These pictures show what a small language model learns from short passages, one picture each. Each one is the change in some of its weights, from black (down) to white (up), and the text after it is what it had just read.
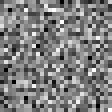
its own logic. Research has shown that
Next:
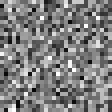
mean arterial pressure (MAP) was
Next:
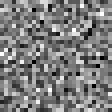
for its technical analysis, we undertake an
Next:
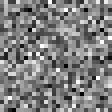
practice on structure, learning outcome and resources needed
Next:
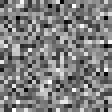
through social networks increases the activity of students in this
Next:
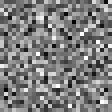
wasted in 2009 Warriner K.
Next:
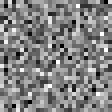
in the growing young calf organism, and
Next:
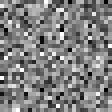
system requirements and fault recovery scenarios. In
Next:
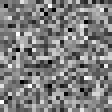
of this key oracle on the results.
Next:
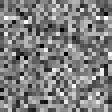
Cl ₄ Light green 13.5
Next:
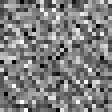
the accused, but also on other
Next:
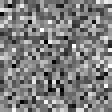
for. Moreover, it shows how the foundations
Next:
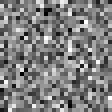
CA). Therefore, the objective of the present
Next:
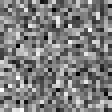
and SISCE + Vitamin C
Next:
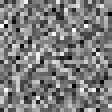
relations in a given domain, is a promising
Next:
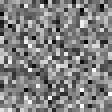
Staphylococcal marginal
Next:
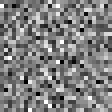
the data acquired, the viscosity
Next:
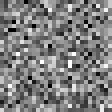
derangements of *Vāta
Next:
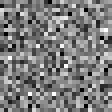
concerned with special needs arising from physical or
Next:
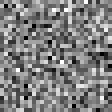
guild structure of spider from
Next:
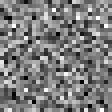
high computational complexity and rely on
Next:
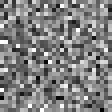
the Aymara appear to be little
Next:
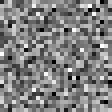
1809 may share the same preys
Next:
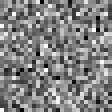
page (Figure 2) displays an
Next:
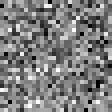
– no prohibited interventions will be
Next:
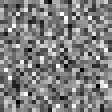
the concentrations of 100mg/ml
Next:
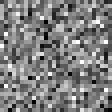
3 months to see any recurrence. The
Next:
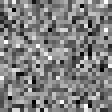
Different SA mitigation
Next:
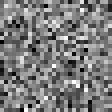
number of prisoners increased to 230
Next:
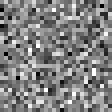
CT section showing the left side
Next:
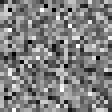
and 5. To help in policy formulation and
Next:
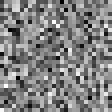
for the treatment of Lisfranc
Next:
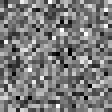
Some technical challenges need to be considered when running
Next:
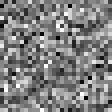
fluctuating conditions, users maintain a
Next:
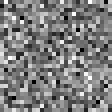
of nonlinear interactions High Moderate
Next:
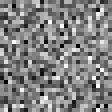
a better conclusion. This study was a
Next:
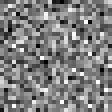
Fertility treatment - Transplant
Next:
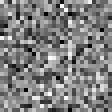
that interns' clinical responsibilities match
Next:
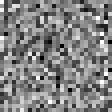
used in scientific research methodology were used. In the
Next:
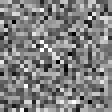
not significant. TABLE IA
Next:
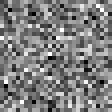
power variable do not have a significant contribution to
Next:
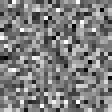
Diversity Category B (based on the
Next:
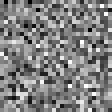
their own mental models, assumptions and
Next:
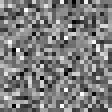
trusted in Nigeria SECTION E
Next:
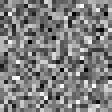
behavior as obtained from simulations. Our result
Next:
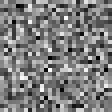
the world may not conform to it. For
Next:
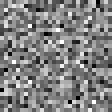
malignant tumors,
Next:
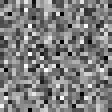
learning result is shown on figure 3. Figure
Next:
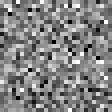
until complete saturation was achieved.
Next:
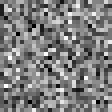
as Bradford and Dundee in
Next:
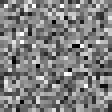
toxins or nerve damage anywhere
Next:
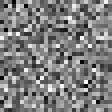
next connected element. Thus, only two
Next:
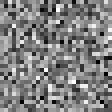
macroeconomic uncertainty. In
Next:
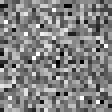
and further research. Future studies should delve
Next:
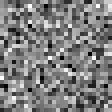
polynomials, Lagrange
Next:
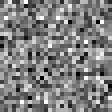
density values maybe used to calculate the
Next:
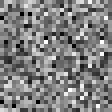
Digital Twin (DT) of the
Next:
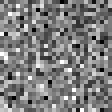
Youth Movement) YPG
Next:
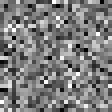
and infiltration, reflecting moderate
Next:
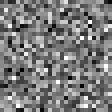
multiplicity (Z_d) and mass
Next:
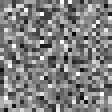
configuration. The method provides with a simple
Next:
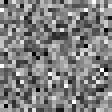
isolated pixels. Finally, the
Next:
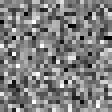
3 and 5 cm for panoramic
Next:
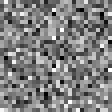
with special attention. Under the conditions of
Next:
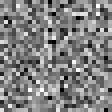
with the training programs for waste management specialists
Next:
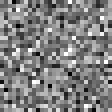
of organisations. Generally, performance
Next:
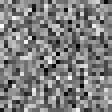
of the vehicles used on the waterways of
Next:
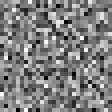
and high heritability are provided in of the
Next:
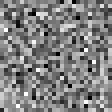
(Table 2). Only the two lower concentration
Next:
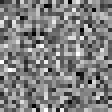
publicity must transcend linguistic and
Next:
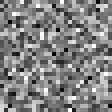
III** Major: Chemical and
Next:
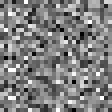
concept of functions through practical examples are better able
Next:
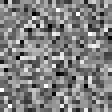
2020 framework program and the national incentives
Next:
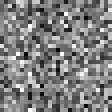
piece are: - 1)
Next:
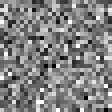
Reflection - d. Critical
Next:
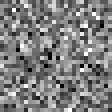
observed that there were significant corrections between age
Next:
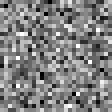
necessary to acquire skills and training which, in
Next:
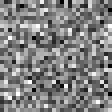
sexual dysfunction among drug
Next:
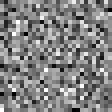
Serum ALT levels of
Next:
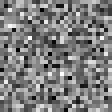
instructional design experiment in terms of the different
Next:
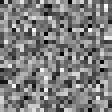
Appendix A. Supporting information
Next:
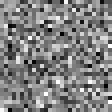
solid was washed with water, dried and
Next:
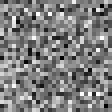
Gemelli Fondazione
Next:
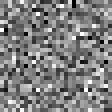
being able to make connections with the educational communities
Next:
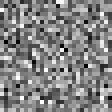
and the necessity to prevent congestion in
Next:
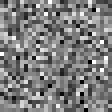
MODEL (Subjective weighted
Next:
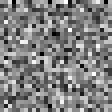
the utilization of mental health services, and
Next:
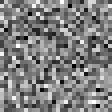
12900 The third stage analysed the most
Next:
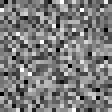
activation. In our research contrary to
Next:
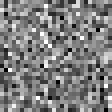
in each grid based on the number of points and
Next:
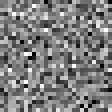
HL can discriminate among single
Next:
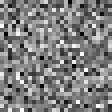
target this growing market. The study involved 300
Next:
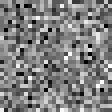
comply with domain-relevant community standards
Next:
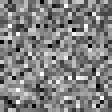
mean pretest score increasing from 68.33
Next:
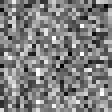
for-profit company decreases the time
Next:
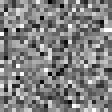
courses in approved colleges, all
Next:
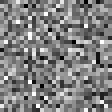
campaigns. Numerous
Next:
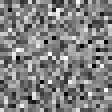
methods for microbiological control of food,
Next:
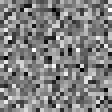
librarian. 2. **The Role
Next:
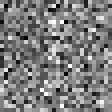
and heritable phenotypic variation
